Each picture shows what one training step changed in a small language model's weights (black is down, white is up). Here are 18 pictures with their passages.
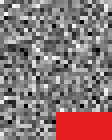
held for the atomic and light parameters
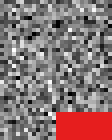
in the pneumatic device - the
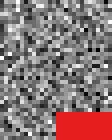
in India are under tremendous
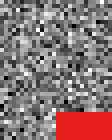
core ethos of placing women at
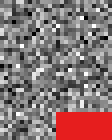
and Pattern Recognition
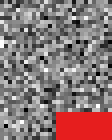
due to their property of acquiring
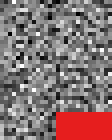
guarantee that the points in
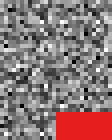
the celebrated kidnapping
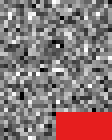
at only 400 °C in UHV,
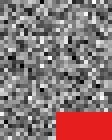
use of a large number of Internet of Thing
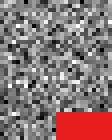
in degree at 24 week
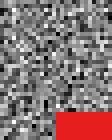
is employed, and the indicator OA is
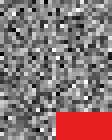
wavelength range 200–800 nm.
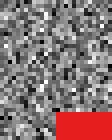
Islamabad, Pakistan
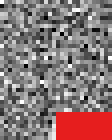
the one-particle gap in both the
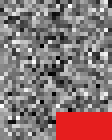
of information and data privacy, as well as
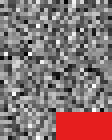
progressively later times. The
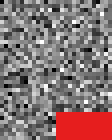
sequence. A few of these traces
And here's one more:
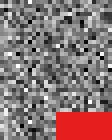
for the low thermal conductivity of
